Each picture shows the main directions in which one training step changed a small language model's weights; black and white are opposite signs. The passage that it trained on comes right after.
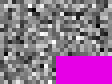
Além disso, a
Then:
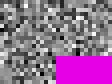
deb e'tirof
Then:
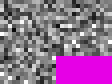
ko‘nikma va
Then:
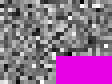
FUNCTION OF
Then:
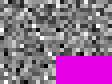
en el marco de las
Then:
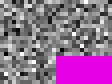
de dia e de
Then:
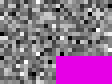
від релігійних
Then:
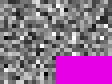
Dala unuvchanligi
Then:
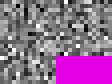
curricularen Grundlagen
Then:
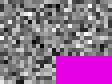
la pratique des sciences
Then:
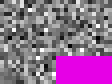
de conseguir informações
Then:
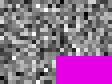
ikkinchi yarmi
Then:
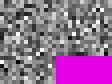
vários pontos do
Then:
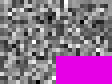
da razoabilidade exige
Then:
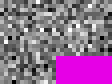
kullanılmıştır. Bu
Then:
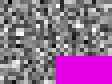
Words: Work.
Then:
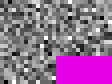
Structure and the
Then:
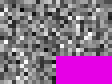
fue de 95 estudiantes y
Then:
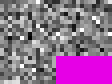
tushunishning yana bir
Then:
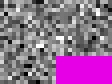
Мирободда ўз
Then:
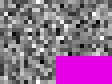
особливості підготовки
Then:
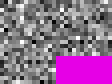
iniciativa partiu de uma
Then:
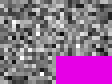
of Roman Coins from
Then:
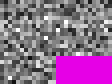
o aprendizado se dá
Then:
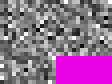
para apresentar este estudo:
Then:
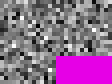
apparatus design and
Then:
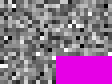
и педагогических технологий
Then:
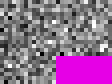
— масштаба
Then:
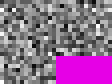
Teixeira De
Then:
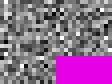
em vida, inspirados
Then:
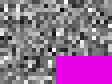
ilmiy asosda tahlil qilishdan
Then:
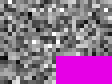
voor het organisatorische
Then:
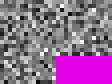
chega às autoridades
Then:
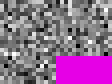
etish; - Tibbiy
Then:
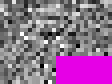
primeiro, quando possui
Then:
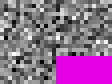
standartlarimizning xalqaro
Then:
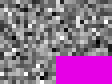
pflegen über eine
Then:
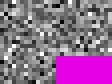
распространена в
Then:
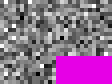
sensing, RpoS
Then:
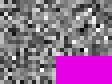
обучающихся и
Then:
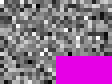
ada 4, yaitu -
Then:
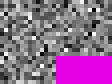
студент 4 курсу
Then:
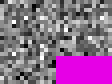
ook voor andere
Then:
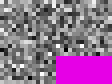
Locality of
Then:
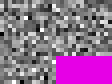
qila olmagan.
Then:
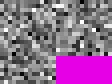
financiamento da saúde.
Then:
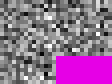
mulheres que vão a público
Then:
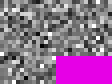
турмуш тарзи
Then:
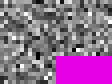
Сулаймон ҳам
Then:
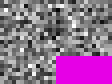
olma potansiyeli
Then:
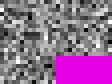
phobia. *Journal
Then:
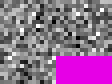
interrogantes desde los
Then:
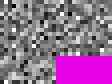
за рішенням
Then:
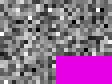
fanlari nomzodi, dotsent
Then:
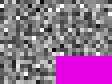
contarles específicamente sobre
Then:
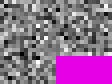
iz düşümü
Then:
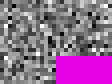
pode facilitar a aprendizagem em
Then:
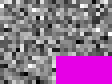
procedures to remove
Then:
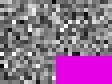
chora tadbirlar
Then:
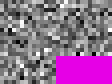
saqlanadi. So'ng
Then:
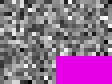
de intervención, el Estado
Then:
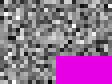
as Prefeituras
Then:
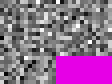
as vendas de
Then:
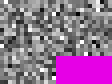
brutos (figura
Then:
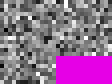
uchun strategik va tizimli
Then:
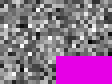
و اجسام
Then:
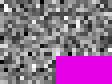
har qaysi yo‘nalish
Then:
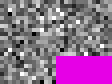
(OMS), não é
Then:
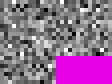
ini berupa nilai
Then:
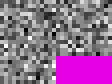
condiciones actuales de
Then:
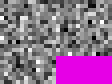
häufig war auch
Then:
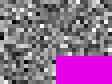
of the Economic and Social Sciences
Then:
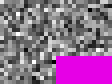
een weerbarstige
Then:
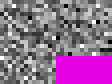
расширяться на
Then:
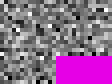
Index atau metode
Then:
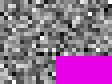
является жизненно
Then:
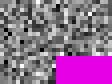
través de los siete
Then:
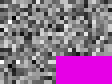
compartir los cuartos
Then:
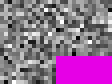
por razón de los
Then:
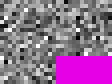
banyak hal, pada
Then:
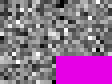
yozma shaklda
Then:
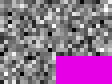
é o desenvolvimento de processo
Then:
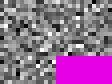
been hitherto
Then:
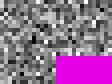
підвищення якості
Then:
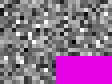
el pollino:
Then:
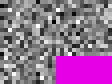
mala circulación
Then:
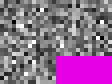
loc de trai,
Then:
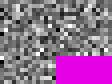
IN THE FIELD
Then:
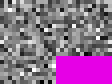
field, core and
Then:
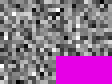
begona emas. Ular
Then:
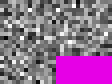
y la de reclamación
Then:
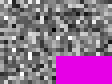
lemia, kad
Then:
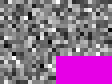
durchweg an einer
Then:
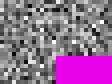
repose sur la
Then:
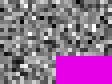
bspw. in der
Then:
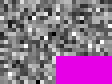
companiile private sunt
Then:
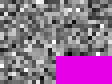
ГОУ ВПО
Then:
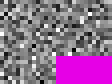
книги за деца
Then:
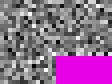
le bromoforme
